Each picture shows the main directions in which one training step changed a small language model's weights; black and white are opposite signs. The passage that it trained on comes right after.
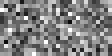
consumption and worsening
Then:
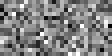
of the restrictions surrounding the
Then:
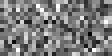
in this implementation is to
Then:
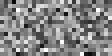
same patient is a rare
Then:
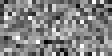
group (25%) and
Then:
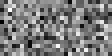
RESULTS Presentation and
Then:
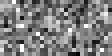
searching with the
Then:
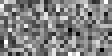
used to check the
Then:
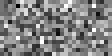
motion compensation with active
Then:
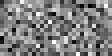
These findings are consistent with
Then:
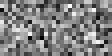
multiple electron–hole
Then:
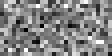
⁷ Medical Research
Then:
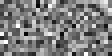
are presented in **Table
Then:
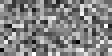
the documentation of this
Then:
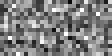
set of software components that
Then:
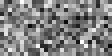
a real provider would
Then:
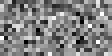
the community (see
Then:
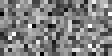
Protection of Plants with
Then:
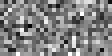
successfully by removing the
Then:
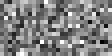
for stimulation, the
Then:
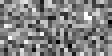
a three-dimensional model
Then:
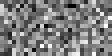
Alpha. In the
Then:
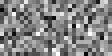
of right materials for
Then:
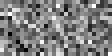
Manufacturing 13
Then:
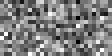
Without high clinical
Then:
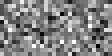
not correctly matching
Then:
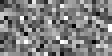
Flour Mill,
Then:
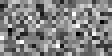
is the technique of choice
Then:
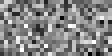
required to provide efficient delivery
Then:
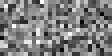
1000-grain weight
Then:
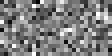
choreography and performance
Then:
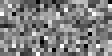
around one agenda
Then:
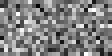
distribution is described by two
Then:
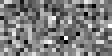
not remove the inhibitory
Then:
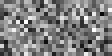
algorithm (GA) and
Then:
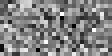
order to reduce their social
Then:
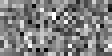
schools was interviewed to
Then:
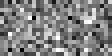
process has affinities
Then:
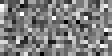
process of health improvement of
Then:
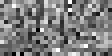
set aside the provisions
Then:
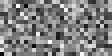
globalization, motivation,
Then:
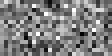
results are represented in figure
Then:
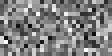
considerable potential and displayed
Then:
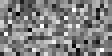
strengthening the validity
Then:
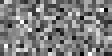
and also a possibility distribution
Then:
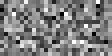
of work duties,
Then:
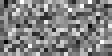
already gained enough
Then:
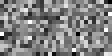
data security added to the
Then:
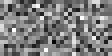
external actors interacting with
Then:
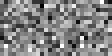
part from these a sample
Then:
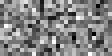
a definition of specific needs
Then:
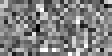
is performed successfully by the
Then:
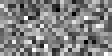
psychological well-being.
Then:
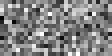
association between the level of
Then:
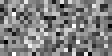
of bilateral cooperation after
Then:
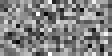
main barriers that impact on
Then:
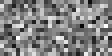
the major populations of the
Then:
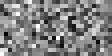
on Tamil medium
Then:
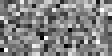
not only benefit us as
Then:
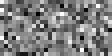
France (example for
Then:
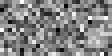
behaves during work,
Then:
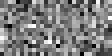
stage, a monitoring center
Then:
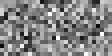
regulatory environment reassures
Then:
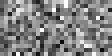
factor contributing to high intensity
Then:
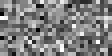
local SIT also
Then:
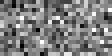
not direct rather the relation
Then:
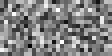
actually setting up of multiple
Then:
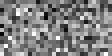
human propensity for
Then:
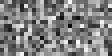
the routing protocol
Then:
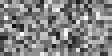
the precision study of
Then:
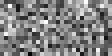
arrays and
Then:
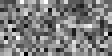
create with you or link
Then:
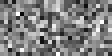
caused widespread
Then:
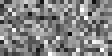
technology to their teaching
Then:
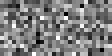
Creation Award in
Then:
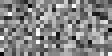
Materials Different grades of
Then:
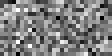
compound dantrolene
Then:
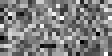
Chair of the Science
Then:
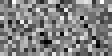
price statistics for policy and
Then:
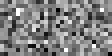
Hub Logistics
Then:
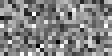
4% to do activities
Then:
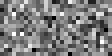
of additional words. For
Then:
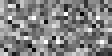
Call offers user communities
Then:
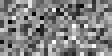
utilization of sensor's battery
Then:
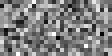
monitored by
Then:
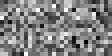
death in children under the
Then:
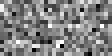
toll roads,
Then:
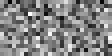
with deposited zinc
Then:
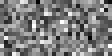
and beyond. Engaging
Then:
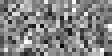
effort to preserve upper
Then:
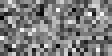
molecules and thereby understand the
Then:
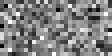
by conjunctive
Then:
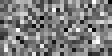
words [7]. These
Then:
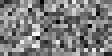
composite materials subjected to
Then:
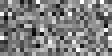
for training). Performance evaluation
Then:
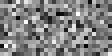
(if permanent grass
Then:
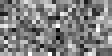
after which a reconstruction of
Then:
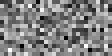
health. Involving
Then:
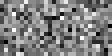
of their feeding
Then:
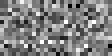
quite ready. The
